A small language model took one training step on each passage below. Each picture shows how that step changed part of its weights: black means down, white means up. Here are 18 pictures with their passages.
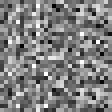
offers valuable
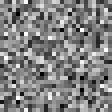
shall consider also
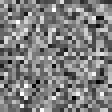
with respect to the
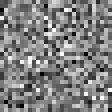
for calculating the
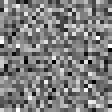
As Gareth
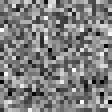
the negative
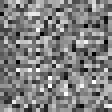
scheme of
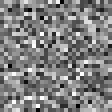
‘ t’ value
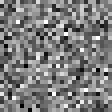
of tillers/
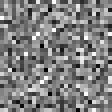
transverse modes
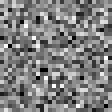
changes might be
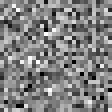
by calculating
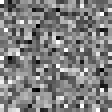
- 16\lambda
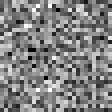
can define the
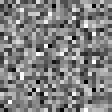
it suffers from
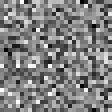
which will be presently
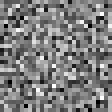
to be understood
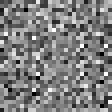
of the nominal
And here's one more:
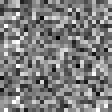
speech by using
